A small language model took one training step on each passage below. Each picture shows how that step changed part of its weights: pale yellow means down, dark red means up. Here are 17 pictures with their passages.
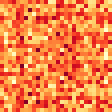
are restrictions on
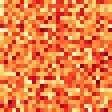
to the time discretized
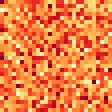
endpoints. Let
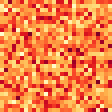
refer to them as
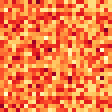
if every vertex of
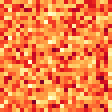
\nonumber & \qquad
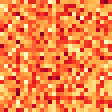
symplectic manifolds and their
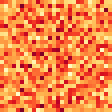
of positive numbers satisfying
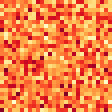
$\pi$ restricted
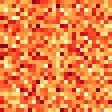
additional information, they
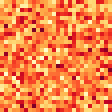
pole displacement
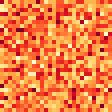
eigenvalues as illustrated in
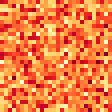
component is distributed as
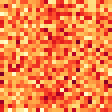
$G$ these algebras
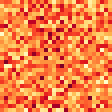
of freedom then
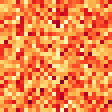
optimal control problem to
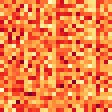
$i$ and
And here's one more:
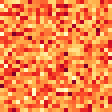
equipped with a
